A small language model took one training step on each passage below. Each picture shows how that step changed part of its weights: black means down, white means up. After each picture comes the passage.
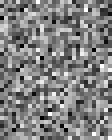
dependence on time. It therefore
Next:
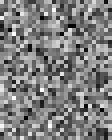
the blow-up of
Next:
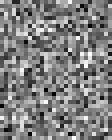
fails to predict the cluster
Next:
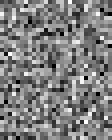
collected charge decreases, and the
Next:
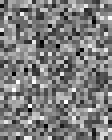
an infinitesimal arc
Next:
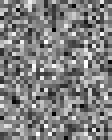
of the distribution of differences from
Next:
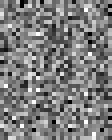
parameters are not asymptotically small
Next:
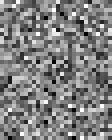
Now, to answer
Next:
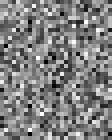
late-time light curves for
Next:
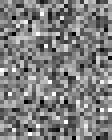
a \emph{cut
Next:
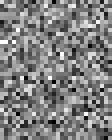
of the closest species.
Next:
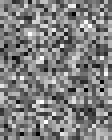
from numerical analysis and operator
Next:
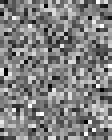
the slight timing differences they often
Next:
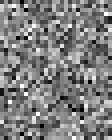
exhibit anomalous low temperature
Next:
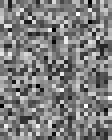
the system controller.
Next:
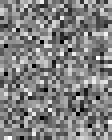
they finally fit in the box
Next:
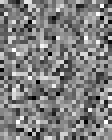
sample size enables trends to be
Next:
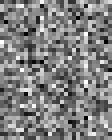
with pressure across the full range
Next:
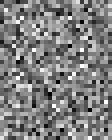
conditions} (see the
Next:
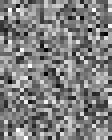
PC cycle subgraph of
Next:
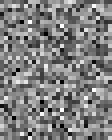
less than one third of the
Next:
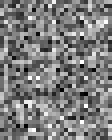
neutral particles (invisible
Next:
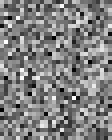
new paradigm of
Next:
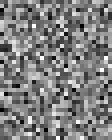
proposed a useful model,
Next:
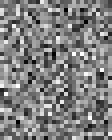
model can entail a
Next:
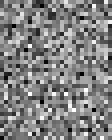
compared in Table 4. The
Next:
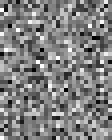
simple tribological model of
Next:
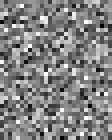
\omega) \vert
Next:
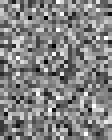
conventional systems. Firstly,
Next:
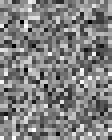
the Stratonovich
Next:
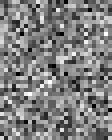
operating regimes with temperature dependence
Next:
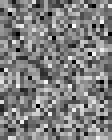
quartz block; there
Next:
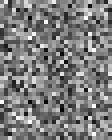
the sum turns over into an
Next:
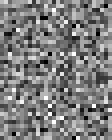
confined to the thin
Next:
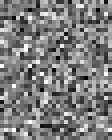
The algebraic expressions for the
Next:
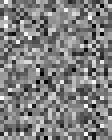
in these sectors by applying
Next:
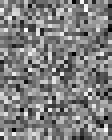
reviews using attention networks to select
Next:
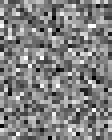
are indicated. The median of
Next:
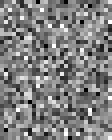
Turrax drive,
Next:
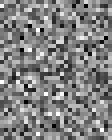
single variational principle. We
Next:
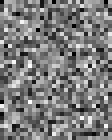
on the fermionic spectrum,
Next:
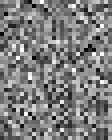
the unweighted version for
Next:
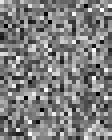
transverse and longitudinal segmentation they
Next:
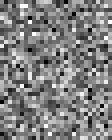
occupancy of the reservoir modes
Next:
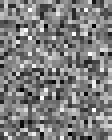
are washed out and a
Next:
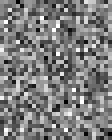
the colourless chromon
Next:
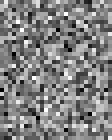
(especially when the gap
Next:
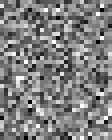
i.e. a
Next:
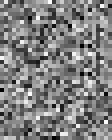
Inverse analysis is thus a
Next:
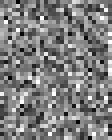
products with the hyperon
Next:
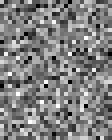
& \mbox{ if }
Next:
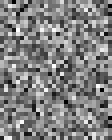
L-shaped structures.
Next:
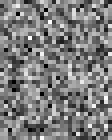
even for the more restricted class
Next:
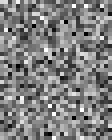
distortion close to the
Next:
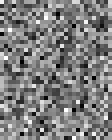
approach where the motion happens
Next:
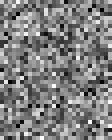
greater than the critical density.
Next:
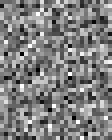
behind such a
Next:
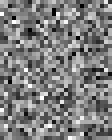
nuclear codes: for
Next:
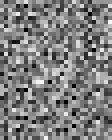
integration constant, a spacetime constant
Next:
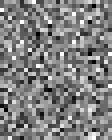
carried by all these Noether
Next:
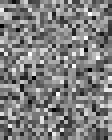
segmentation model quality, we
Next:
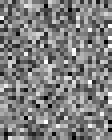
as quickly as the pipeline
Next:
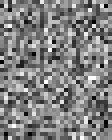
moving the data when needed.
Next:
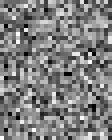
than flagella,
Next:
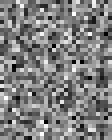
Principal Component
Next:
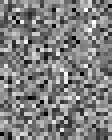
Many exciting results were
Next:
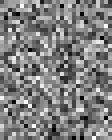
measuring thermal emf along the
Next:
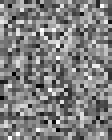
t-DMRG results
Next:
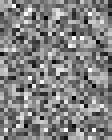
Physics, Technische
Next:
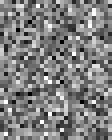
longest FDT values
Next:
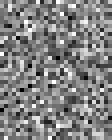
of reasons. First of
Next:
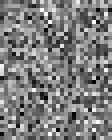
the electromagnetic field and the electron
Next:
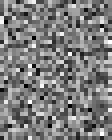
is cleanest for
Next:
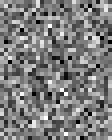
time researchers engage in
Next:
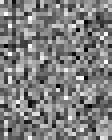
The isothermal magnetization
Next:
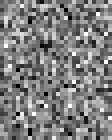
(we need stronger integrability
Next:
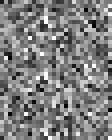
TOU periods better
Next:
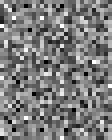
$B Q_B
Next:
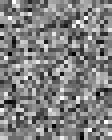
\Delta), \notag
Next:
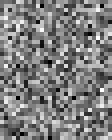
acoustic data with
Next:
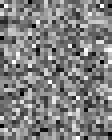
above the solid red line,
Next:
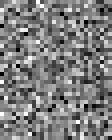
of large system with upto
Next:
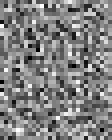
factor of 2 to 4 by
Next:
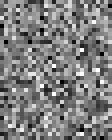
core of the Ca~{\sc
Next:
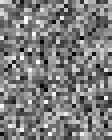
The anomalous response of the
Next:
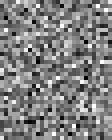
\leq n$. In this
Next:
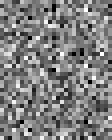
training error. Hence, the
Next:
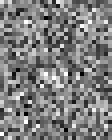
the MGSs.
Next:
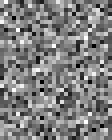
manifold would produce behaviours appropriate
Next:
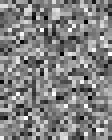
work, just as at the
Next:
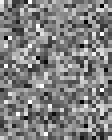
inverters for faster
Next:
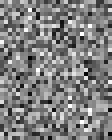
is determined by the integration of
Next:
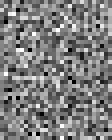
see this, look at Figure
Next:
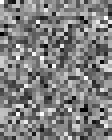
homogeneous space-time with a
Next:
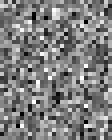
enhance, respectively, the processing
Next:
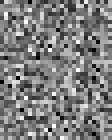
$N$ limit of our
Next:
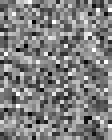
0$ and the same conditions
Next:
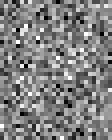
(2000) are adopted as
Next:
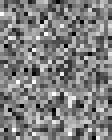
an (AC) potential
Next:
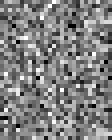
nonmonotonous function,
